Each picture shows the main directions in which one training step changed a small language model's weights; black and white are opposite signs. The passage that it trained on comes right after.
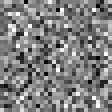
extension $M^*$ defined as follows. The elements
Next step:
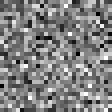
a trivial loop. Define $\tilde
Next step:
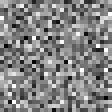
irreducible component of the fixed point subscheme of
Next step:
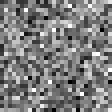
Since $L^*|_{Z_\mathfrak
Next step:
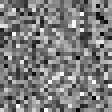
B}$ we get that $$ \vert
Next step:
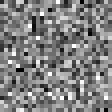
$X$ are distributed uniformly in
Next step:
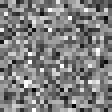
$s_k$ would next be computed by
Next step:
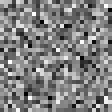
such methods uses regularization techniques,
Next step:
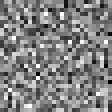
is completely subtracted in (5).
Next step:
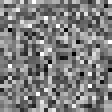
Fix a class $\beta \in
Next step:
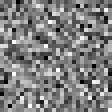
satisfies the cancellation law (that
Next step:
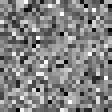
.\right\Vert .$ One of the
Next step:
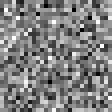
passes through it such that $-K_X
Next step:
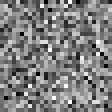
a version of {\it Question
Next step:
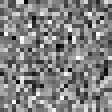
$G$--equivariant sheaves; in
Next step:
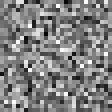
$R>0$. In particular, there exists
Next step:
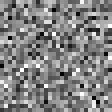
on the triangular grid. In their
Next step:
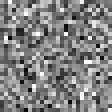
proof is contained in the preprint of
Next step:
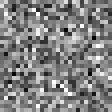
in regional areas. A limitation
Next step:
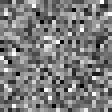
colorings is a knot invariant. We call
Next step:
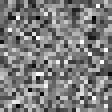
of graphs with bounded tree-depth can
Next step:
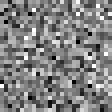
X}}$ above $\tilde x$. Let
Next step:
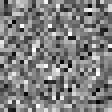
\^etre \'egal \`a
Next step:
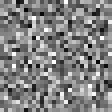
$\Pi_{r+1}$ is the free
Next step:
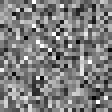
Without loss of generality, suppose
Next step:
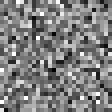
$\chi(\lambda)$ are such that
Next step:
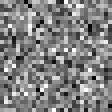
levels, while at the coarsest
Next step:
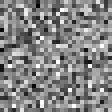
of the second variation. It will turn out that
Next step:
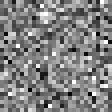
one is related to the behaviour of the
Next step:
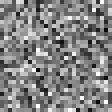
as the explicit expressions allow us to compare
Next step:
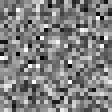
and $\beta$ the number of pairs such that
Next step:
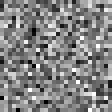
dividing by $11$ must be an
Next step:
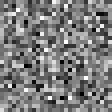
a subgroup of some classical Artin braid
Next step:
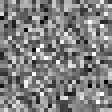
\subsection{Detour in a
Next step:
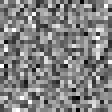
with each additional round for adding new
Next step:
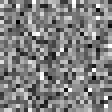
Assuming the largest singular value of
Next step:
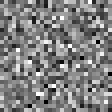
(see \cite{bh}):
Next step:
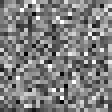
whose trace-free part is determined by the
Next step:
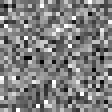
neighbourhood is a copy of an
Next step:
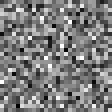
induced from a conjugate solution. All these
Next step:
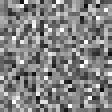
times\; $C \gets$
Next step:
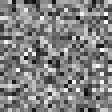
of Science and Technology under
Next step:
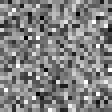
modeling parameters $\beta$ and $\alpha$.
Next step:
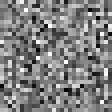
the following conjectures which hold true for the
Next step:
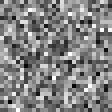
\d t, \end{equation} which
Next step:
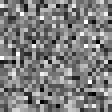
if we replace a cyclic group $\left<
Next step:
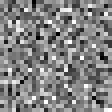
a stable phase retrieval method in the
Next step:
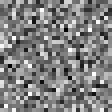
for each $w\in \Omega$. The
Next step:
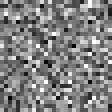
18 \tiny \pinlabel
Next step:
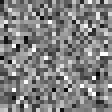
\subsection{Experimental setup}
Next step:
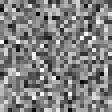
e^{\varepsilon i^2_k}\left
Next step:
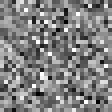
the following (see e.g.
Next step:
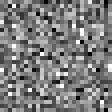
Case 2}: Consider the deletion
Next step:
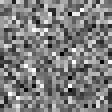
only is the trained network's
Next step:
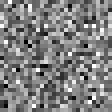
= \max_{\substack{1 \leq i
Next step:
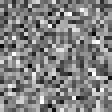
third author acknowledges partial support from
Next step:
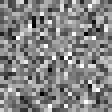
$F$ the underlying future
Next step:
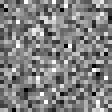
conjecture has implications for the full
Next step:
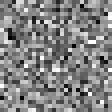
the value of $\theta$ is not restricted
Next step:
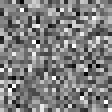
degradation serves a distance measure.
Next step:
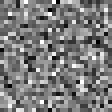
Divisor Sums''.
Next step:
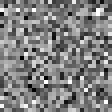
in inaccurate predictions
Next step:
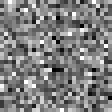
that \bel{Y5}\displaystyle
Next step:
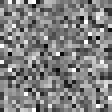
is thought of as a 2D surface
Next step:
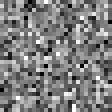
When this happens, such as in the
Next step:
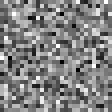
number $\tau$ is called the {\bf
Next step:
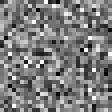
\mapsto w*s$, and the first claim
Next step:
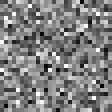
$\calc$-spaces. In the proof
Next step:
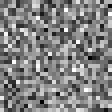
such maps for $n \ge 3$ is
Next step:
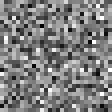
intersection with any subspace spanned by
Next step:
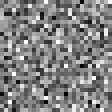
\rangle\leqslant 0,\quad \
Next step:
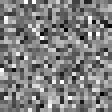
the Gibbs phenomena
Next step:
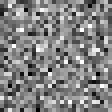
adoption of EVs. In
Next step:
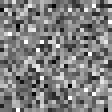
obtain the following theorem. \begin{theorem}
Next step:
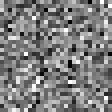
\\ Bonferroni's method
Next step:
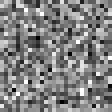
terms of $F$ and $\omega$:
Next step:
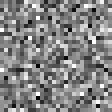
denote by $P$ the set of all special
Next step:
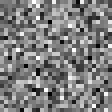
of meet-irreducible elements is isomorphic to
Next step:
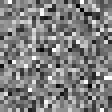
return to the argument of the effective
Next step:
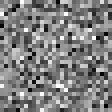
number 4. This fact can also be deduced
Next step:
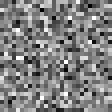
Before we present their result, we add
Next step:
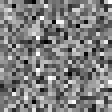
result \eqref{sigmasigma}. This concludes
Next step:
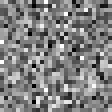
{a\log a+b\log
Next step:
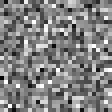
\times \Pc(n,k)$
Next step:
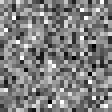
that $c(e) = i$. We
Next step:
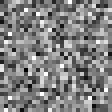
static obstacles with applying the
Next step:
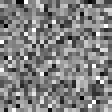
arise as $\ell(t_i)$
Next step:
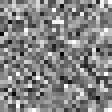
between the reconstruction $u_{\eta,
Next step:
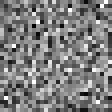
relative to the Runge-Kutta
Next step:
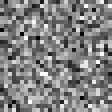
\in \partial I$ we may
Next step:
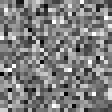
occur in complex conjugate pairs, then the
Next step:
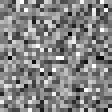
the right as $\epsilon$ decreases,
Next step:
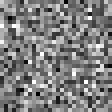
${}^2$Partially supported
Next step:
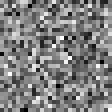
yielding the respective quadratic forms
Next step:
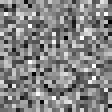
lemmas, the numbers $\lambda$ and
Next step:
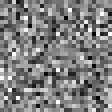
is a tensor pair if and only if, for
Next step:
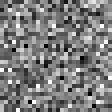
to a subnet if necessary, we may
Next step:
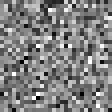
best approximation for the algebraic singular function
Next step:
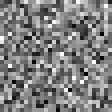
form of the left hand side.) In our
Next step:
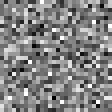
neural network integrators of dynamical
